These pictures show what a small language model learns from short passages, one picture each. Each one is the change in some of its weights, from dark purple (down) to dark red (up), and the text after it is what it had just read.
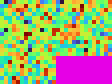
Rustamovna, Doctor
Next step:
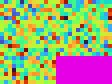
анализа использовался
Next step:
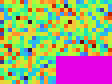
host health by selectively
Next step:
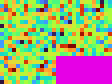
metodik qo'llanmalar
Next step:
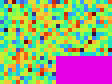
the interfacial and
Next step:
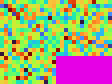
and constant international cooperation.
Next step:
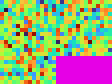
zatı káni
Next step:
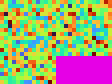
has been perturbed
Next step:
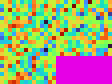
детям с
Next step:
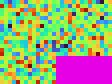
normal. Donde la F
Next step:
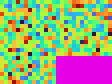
esquecimento; no
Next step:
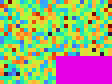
hollarda o‘z
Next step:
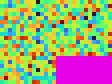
different physical effects at different scales
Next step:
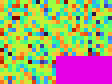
be required for greater accuracy.
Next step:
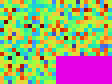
et sociales. 3.
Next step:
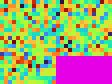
screenshot shows
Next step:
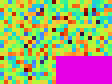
total flavonoid content
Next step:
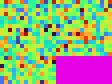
podemos tener un ser
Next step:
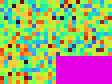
atlánticos ó
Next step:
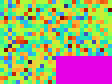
post-release: a
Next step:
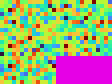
levels of both total and direct
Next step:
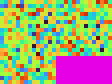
созданных в ней
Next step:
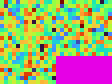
biraju za
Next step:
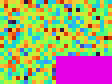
and 30 are international universities
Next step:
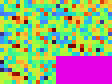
кабинетов и
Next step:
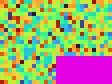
development of EEG-based
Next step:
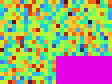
range. In this study,
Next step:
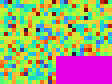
printed wideband
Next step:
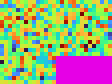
“o reconhecimento de
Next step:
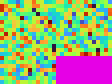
parent conjugate
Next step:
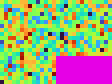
asoslangan startaplarga
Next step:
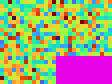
processing in Fig. 2b
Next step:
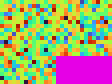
этой статье
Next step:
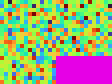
V. Orta dağ
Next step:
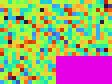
країни, де ми
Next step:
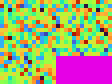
these nanostructures from
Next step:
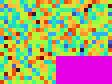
and unique information for studying
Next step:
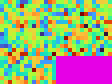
для площадных
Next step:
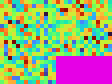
adult Patrón
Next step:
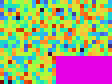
and Azerbaijan
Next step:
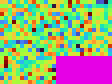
"Bir kun
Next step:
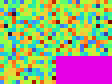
for 30 minute and variable
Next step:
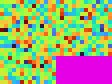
(ou a composição
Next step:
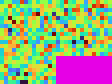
is a multifunctional
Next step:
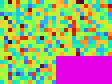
uses a dataset that contains
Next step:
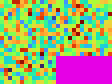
the thermal fields due to
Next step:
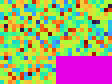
it comes without pests
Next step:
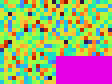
to suppress the demands
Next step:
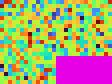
4. Scollon,
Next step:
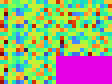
I S I I S I
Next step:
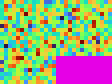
College, Matrai ut
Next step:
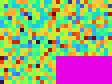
correspondence with clients
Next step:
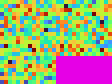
taken using a manual device.
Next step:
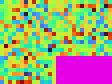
following indicators were studied:
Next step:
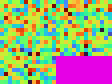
communication. An example is Figure
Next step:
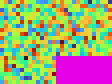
with long term hepatic
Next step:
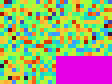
lifestyle changes
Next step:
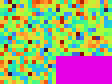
при 40°C и
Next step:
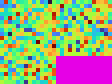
erők és a
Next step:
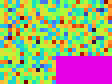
must select one at
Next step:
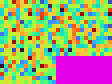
the scope of this
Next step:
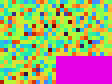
The number of cell layers
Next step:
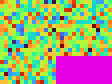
where the selected combinations
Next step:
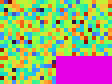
speed perpendicular to
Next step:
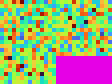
women. Lack of
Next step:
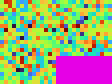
fractured tooth
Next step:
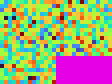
discover the specificity of
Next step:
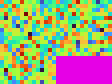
know that Giovanni
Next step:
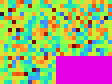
//Экономика и
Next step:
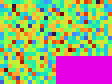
devida e específica
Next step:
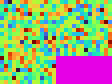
*Allium L.*
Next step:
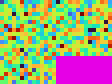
internationally for his highly
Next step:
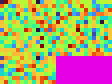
installed electricity
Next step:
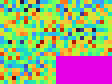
Werkstoffe eine
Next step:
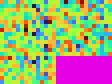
abundancia de carbón y
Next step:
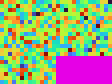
current source in the forward
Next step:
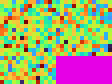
using the ESP32
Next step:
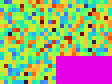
like it has a good
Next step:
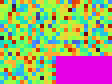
21) Technique :
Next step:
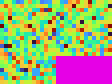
modellar yaratish, material
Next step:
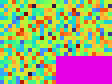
etilgan. Ayni
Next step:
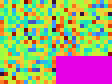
programme participants (including
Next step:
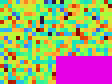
ao engajamento dos
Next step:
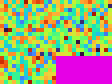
– Asparagales
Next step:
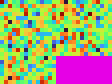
and environmental health concern. The
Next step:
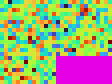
curve (Fig.
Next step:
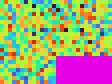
hij op blz.
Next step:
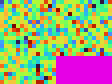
is exactly where its
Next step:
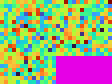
conclusiones de lo que
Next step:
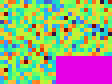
es un asistente personal
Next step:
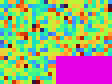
funcionamiento del sistema
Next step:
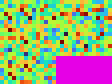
umumta’lim turiga
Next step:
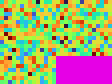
State. Target population
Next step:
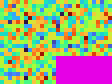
etc.) and composition by contact
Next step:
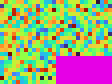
da Pedagogia como ciência
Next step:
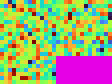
по нашему
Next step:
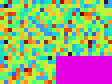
zijn er toch een
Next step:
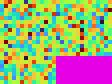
зависимости от
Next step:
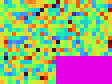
*on a Muggy
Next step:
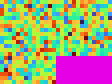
compares, and shares
